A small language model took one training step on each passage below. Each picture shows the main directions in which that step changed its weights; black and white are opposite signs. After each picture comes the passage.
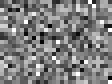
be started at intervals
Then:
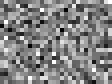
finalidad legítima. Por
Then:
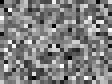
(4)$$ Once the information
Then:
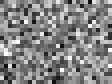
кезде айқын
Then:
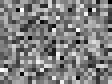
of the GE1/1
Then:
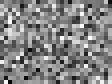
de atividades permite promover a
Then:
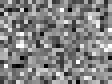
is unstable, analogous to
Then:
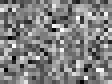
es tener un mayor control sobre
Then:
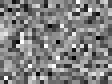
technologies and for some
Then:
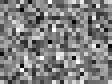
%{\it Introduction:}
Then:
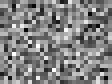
Der vermehrte
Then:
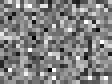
that allow one to relate the
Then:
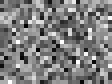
змійовики⁴ та
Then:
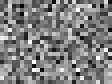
los recursos naturales se practique
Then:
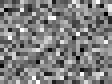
as reported by the EHT for
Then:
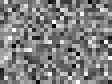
tiene un comportamiento
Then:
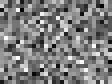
Fermi surfaces of the two
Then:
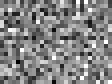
развития туризма в
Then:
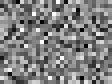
special choice of the gauge fixing
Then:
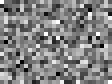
the cosmic reionization history
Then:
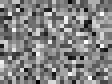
in his worldview and, of
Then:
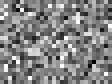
spring constant. In this
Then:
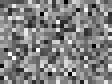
slight overbinding for
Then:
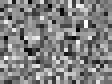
brane expands. In
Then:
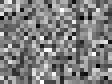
to depict an integrative
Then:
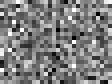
anomalous low-frequency and
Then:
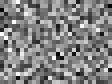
a completion of $A$.
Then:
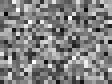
versus the exchange contrast; the
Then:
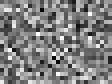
obtain the aggregated
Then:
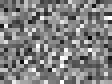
Sequential acceptance sampling
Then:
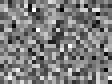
SILVA, G.
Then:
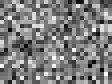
plagio, cuando
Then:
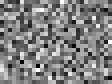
uncertainties on the power spectrum in all
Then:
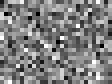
la doctrina que ha sido
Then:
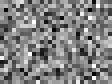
tayyor binoning
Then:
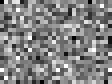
the CF mean-field
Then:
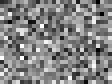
$SP1$ shards
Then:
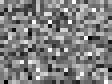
the FM and eFM
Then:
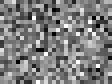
Дослідження також було
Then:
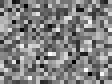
contour integrals and those with
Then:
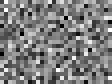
Trail Smelter
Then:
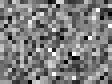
in what follows on interactions between the
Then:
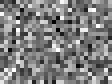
کو اپنی
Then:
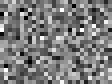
the tiresome renormalization
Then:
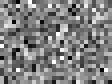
a permanent station and
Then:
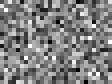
first measurement of the third moment
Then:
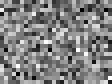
corrections as well as other
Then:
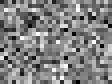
aus diesen Gedanken
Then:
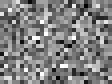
Agent Approach and
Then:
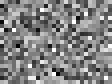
electronic thermal conductivity when the
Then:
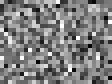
detection sensitivity while avoiding false
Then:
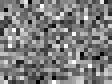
Anno}} \\ \hline
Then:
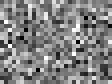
e à participação de todos os
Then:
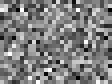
performance. Note that the sensitivity to
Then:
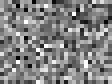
qilish zarurki,
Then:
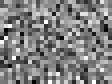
objetivos (FREITAS
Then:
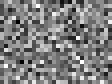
paciente con sedación
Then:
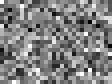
as T duality) to find
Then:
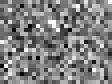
WITHIN THE
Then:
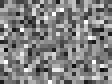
the vanishing of this term.
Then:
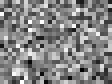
step sizes $\mu$ and
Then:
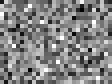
SIMPLER as a
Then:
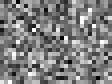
Dentre essas terapias
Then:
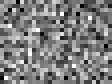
sug'diy tilida
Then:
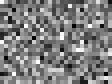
facile per il profano.
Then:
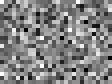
The genome sciences contain many
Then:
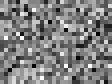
м. Київ,
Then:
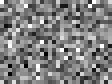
erkin radikallarni
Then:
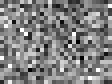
and operating at low temperature,
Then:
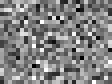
asosida olib borilib,
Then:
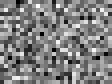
5 De richting van de
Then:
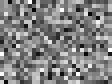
creces los gastos de
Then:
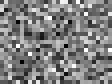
problemas da realidade em problemas
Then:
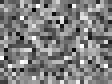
Felipe Díaz
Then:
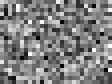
\section*{Appendix -
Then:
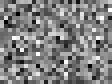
или мысленного
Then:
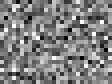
pelo qual este artigo faz
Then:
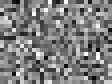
typically small, consistent with zero with
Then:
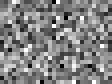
danos dignos de
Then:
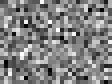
the detected lines we measure an average
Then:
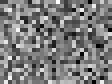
Benchy structure without a
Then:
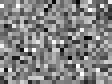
can be changed by a
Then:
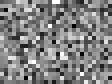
fragments de quartzite
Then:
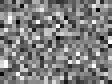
qiladi. Tilga
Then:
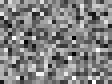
їх презентації
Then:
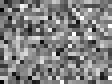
desse estudo foi desenvolvido
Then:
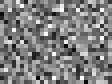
approaches. This larger-scale
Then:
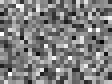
on Outcomes in
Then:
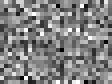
\begin{eqnarray} {\cal
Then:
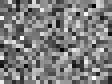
représentation visuelle
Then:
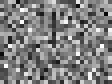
la tierra que abunda
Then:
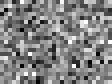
density contrast $\delta$ are then
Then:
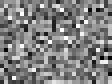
the bipolar and unipolar
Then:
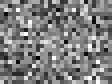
energy of the system is finite,
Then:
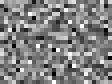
training and 86 subjects
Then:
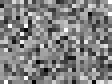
achados de Ribeiro
